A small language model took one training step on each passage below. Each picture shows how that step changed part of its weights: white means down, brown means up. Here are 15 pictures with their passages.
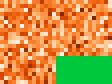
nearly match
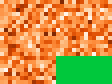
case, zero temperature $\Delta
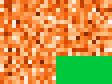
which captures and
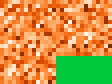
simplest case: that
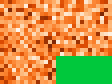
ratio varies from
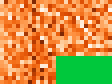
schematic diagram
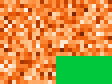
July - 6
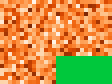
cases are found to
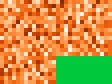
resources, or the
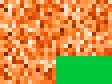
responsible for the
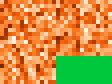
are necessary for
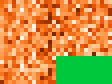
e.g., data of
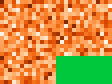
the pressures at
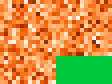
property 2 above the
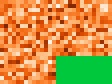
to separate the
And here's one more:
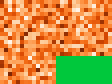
X. Liu,
